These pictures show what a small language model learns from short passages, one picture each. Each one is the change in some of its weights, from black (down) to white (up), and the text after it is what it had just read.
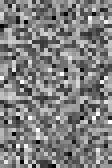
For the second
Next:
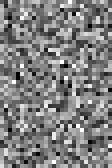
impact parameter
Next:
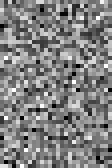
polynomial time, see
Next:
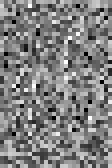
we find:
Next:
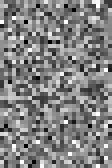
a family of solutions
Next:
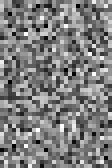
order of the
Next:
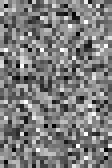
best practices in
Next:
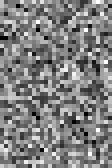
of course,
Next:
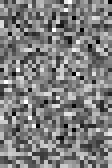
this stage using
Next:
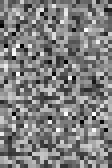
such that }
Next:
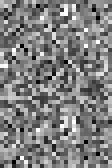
that of the
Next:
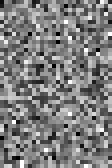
are independent.} This
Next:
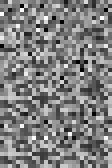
with respect to
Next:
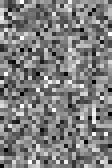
minimum ionising
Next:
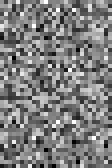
have to take at
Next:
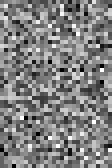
be a subset of
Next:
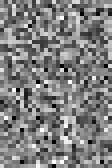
the action of
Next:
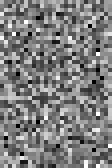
is certainly paper
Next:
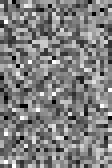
hold, there exist
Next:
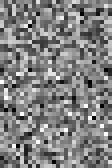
the control simulation
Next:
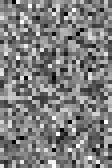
We have now
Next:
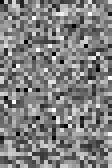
ADC for
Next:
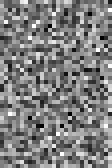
barrier is
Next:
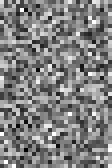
other hand, the
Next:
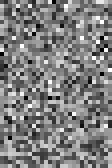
a powder
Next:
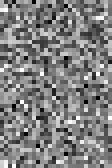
that $\alpha$
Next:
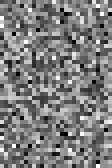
is not strong).
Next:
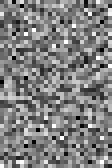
inequality combined with
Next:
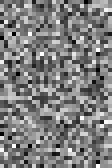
is not right,
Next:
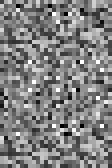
can be taken as
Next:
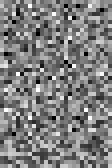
we obtain that a
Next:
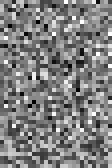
in such a way
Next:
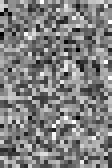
of at least two
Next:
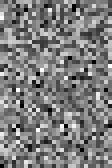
if the set of
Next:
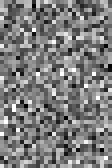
suggest that the
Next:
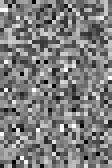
that the volume of
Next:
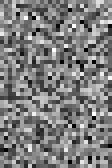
on parity of
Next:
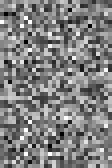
a correct algorithm
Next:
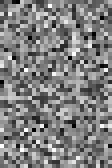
real extension}
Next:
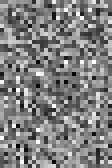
in the line
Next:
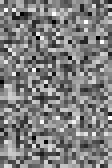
x \in
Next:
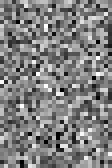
recently identified by
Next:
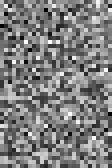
a proof for the
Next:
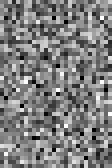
they are the
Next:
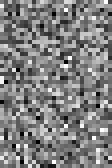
estimated using the reference
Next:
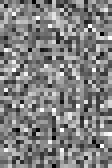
SM, such
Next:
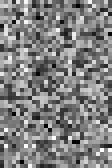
boundary without any
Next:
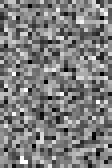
s$. This is
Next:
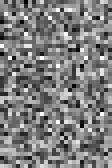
close to 1.
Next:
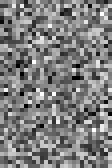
he glued
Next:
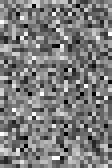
environment will be
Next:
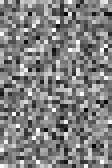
simulation showing
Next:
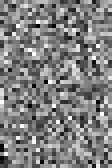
tour of
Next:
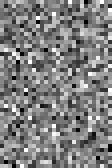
second term, we
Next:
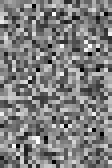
the star denotes
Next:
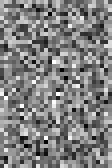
would be also very
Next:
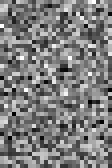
even in those limits
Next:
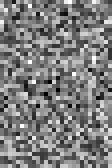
to this intermediate
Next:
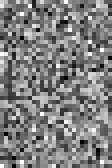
various results known to
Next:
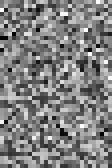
of strongly
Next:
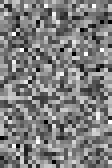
the proof is exactly
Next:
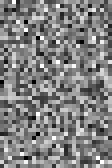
\int d
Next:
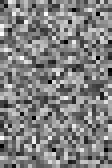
mean-field to
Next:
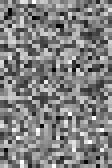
observed energy splitting
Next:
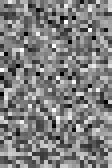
galaxy colours
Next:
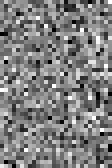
datasets, which
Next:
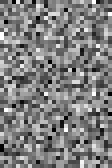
represent $y =
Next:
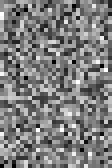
well if the
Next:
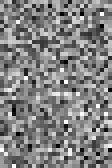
be zero.
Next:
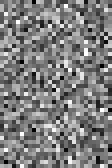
uniform, except
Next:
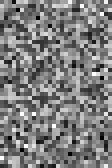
all three edges contain
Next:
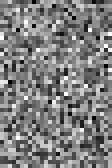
and storms
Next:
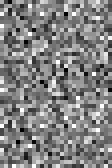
predicted by the
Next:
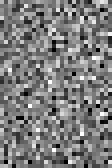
introduced numerically
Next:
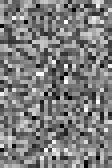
family of density functions
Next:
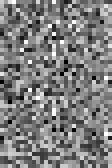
bracket is
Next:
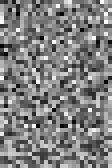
these new stellar
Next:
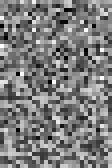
& Values
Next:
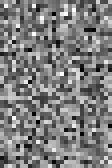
the weights of
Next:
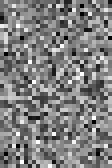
as the axes
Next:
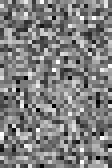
within the matrix
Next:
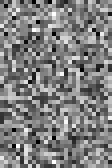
the MD,
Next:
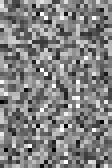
investigate the
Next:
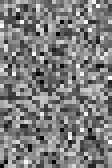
``not in
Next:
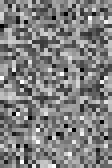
For the negative
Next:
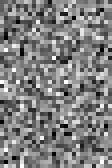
different. The
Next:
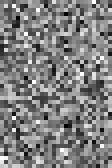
as in Equation
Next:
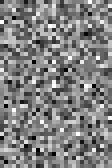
\ \exists
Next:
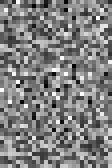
to $\lambda$,
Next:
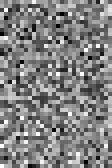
potential energy between
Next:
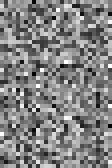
at the coupling
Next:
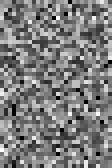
but there is now
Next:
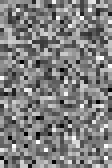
in terms of a
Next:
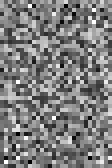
to define a trivial
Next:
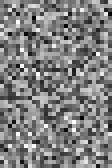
external force
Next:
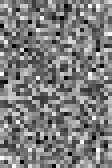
These isomorphisms
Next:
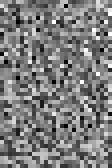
Gaussian kernel with
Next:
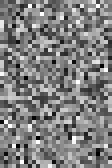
well as the surface
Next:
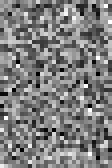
of methods from
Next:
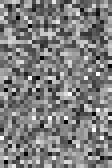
is a heat
